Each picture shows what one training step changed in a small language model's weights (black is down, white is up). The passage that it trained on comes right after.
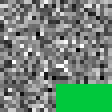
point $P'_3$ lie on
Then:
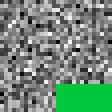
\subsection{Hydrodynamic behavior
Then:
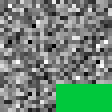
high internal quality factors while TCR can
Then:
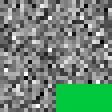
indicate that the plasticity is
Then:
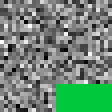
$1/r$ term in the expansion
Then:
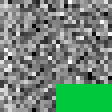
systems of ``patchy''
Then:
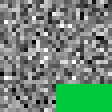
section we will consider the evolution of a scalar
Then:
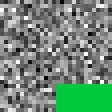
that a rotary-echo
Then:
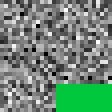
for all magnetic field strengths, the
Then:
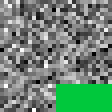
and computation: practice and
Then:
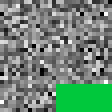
density that we would expect from
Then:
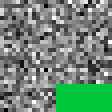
paper for the first time we study the
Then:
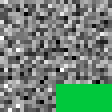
APP designs instead of
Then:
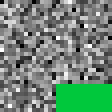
very local phenomenon, the more the
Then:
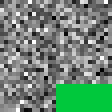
of events that do not correspond to actual
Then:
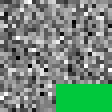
The K K-edge spectra were collected
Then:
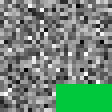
given $t \in \Gamma$ based
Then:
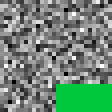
the next step, by using the average distribution
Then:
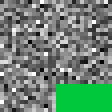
of this non-dominant component can
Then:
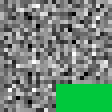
given as \begin{equation}
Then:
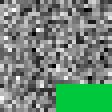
deemed reasonable during the design
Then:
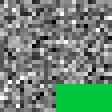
be built quickly with a
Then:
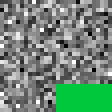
tumble disks driven over a
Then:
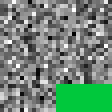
as heteroscedasticity or a
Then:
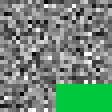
drawn at $\pm$ 50 and
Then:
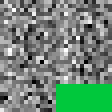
suggesting this problem and useful discussions during
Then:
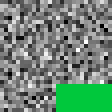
the first panel where the inner part of the
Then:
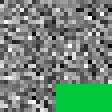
about the performance of the system.
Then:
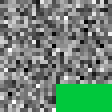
hierarchy across all classes.
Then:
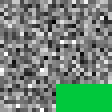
can study $\xi_K$ as a
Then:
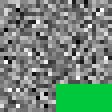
Potts energy for a configuration
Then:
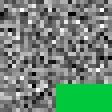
accuracy), and to be consistent one should use
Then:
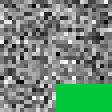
of a monoclinic cell
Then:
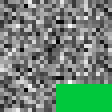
can be considered to be order of
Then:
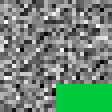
fade out of the generation after
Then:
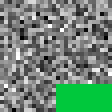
Stroscio, J.
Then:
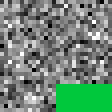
well as first-principle calculations
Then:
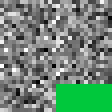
tiny tip. Because the
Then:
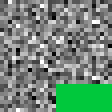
This anisotropy can be
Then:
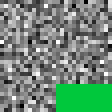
is a compact jet, the jet
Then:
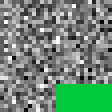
on a better understanding of the hole to
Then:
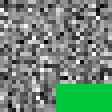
B}$ is more than thousands
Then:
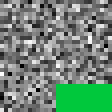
shining near the Eddington luminosity
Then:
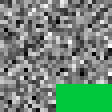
In the following sections, we discuss the
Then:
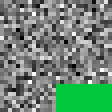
we found is a symmetry of the gauge fixed
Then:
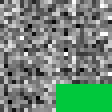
use topic labels based on
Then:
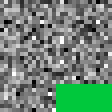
supernova compilation. We found
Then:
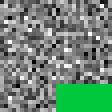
below their global \wfi/2
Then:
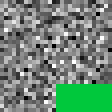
of a correlator to be small, often
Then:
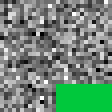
Theorem 8'}: there exists stable
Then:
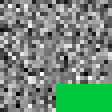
resonances (Fig. 18). For
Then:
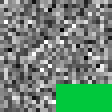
assume here for simplicity that the average
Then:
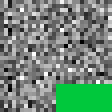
constants\footnote{ For reader's
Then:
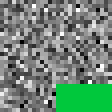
logarithmic negativity for different
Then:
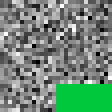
to be equivalent to holonomic
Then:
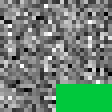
(arbitrary) ansatz
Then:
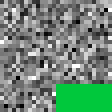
also detected at 70 and 100
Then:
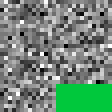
8. Bibliographie
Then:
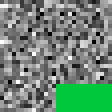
prior odds of there being at least
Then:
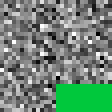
resemble the equilibrium states; in particular,
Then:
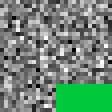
By combining these two modules, we
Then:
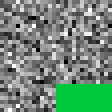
This procedure enables the proposed stochastic
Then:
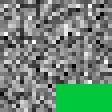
is a positive definite kernel
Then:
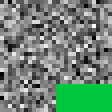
organizations increasingly leverage
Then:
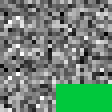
(HDC) algorithm, is
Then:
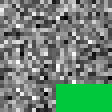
to train latent reasoning
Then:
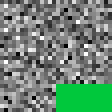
in the kinetic calculation where the
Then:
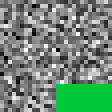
the selected perturbation was applied and the cells were
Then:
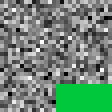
of the initial seebeck value. This
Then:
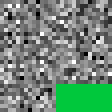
consider a model for diffusion on a
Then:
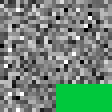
spectra of low-mass X-ray
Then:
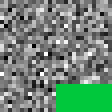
C in Figure 1) detected at other
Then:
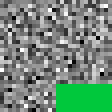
Model for An Evaporating
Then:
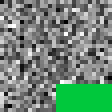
donc encore plus
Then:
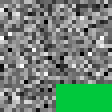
and that the timescale for
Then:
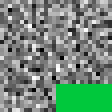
Data}, elocation-id =
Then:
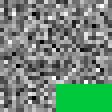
In terms of these variables the Hamiltonian is
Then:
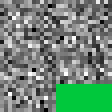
with the inwardly directed radial
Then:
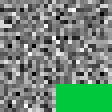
mV, whose position narrows with
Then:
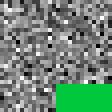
remnant\footnote{See the
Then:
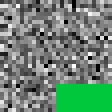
a sufficiently large region) and then compare
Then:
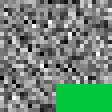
\). We estimate that $k\approx
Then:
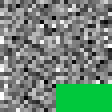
data to compare to. In the
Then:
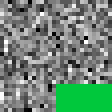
density parameter and the Hubble parameter at
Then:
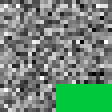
a phase measurement, we want
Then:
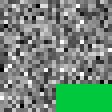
Sadler \& Peletier
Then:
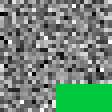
times of all subhalos in a
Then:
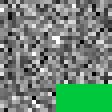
stable PS shift to the right as
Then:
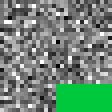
black hole/ ellipsoid solutions
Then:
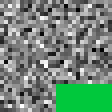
al., Nucl.\ Phys.\
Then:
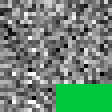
by the detector S2 in one
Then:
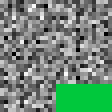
the indirect detection of DM.
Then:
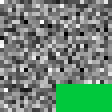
in Fig.~5(a) we compare
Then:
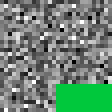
in slots of duration
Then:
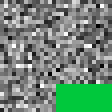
in this language. We study the
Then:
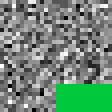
minimum is over all codebooks and
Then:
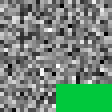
the physiological dataset are continuous.
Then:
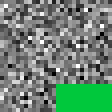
to be given in detail. We
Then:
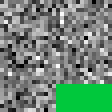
much less than the Hubble radius and
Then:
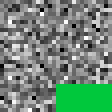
energy through the Coulomb interaction which is
